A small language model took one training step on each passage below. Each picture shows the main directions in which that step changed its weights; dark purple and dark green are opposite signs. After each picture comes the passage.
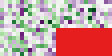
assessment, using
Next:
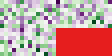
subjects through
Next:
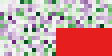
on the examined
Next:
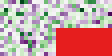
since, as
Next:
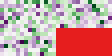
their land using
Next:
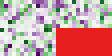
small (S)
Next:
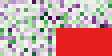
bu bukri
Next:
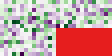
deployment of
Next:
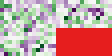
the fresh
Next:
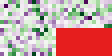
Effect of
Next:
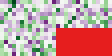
compliance of
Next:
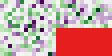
at the dose
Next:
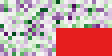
to more than
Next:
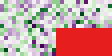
to an increase in
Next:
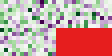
while the majority
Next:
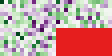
expected that the
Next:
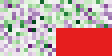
be formulated as
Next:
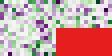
This can be
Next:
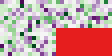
and SCH
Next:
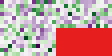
exams and
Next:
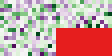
the years, has
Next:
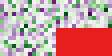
information, and
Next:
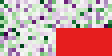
a PoS
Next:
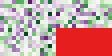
company is an
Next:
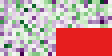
for detecting
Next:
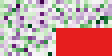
is derived
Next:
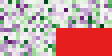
effect on the
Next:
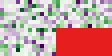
body of an
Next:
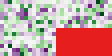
in Russia
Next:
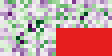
multiple. This
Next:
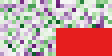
review of the project
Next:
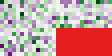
with five
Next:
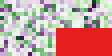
the DE
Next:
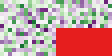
to humans)
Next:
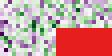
relate the
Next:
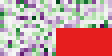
findings, the higher
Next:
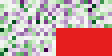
and the business
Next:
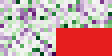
map was used
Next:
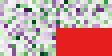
initiation of
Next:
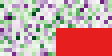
factors underlying
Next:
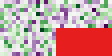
society as a
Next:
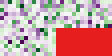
as an option
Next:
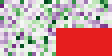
MC and
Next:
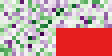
of all the
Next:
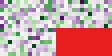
a very viable
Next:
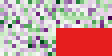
people, see
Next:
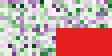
definition of
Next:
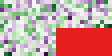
the respondent;
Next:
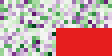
teacher uses
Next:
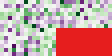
after removing
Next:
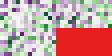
series containing
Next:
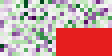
and to get
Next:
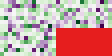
a backend
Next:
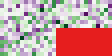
decision to stop
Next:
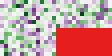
fill the
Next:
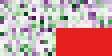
From the following
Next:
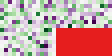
as the international
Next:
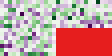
5 Results
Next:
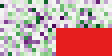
portions to
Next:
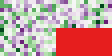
the new assessment
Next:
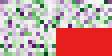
for smaller
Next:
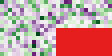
Review of
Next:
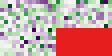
the previous,
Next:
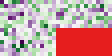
in Table I.
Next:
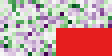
and approved by
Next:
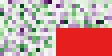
predict depression
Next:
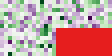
on correlates
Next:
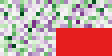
from fear.
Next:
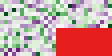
are more general.
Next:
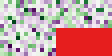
inputs include
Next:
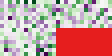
three dimensions
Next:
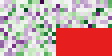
to store and
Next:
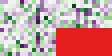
and depression among
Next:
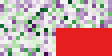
to the established
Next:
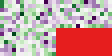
reduced but the
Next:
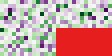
universe and
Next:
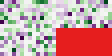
expected, the
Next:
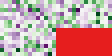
, derived
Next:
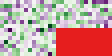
all over the world
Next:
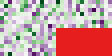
example, might
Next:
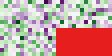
relating to
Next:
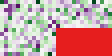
water pumps
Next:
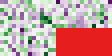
was evaluated by
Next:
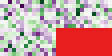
agility and
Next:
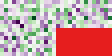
investment policy
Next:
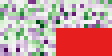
This area has an
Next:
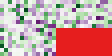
animals and
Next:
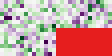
NICU care
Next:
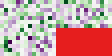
same is in fact
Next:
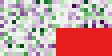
green marked
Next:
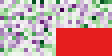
Figure 1 and Figure
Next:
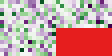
institutional support
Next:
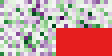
portion of
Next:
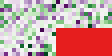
the present study
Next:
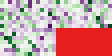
strategies. This
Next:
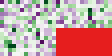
situation that
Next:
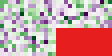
reduced by
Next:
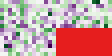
properties and control
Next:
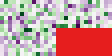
ensuring their
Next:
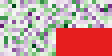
stage, in
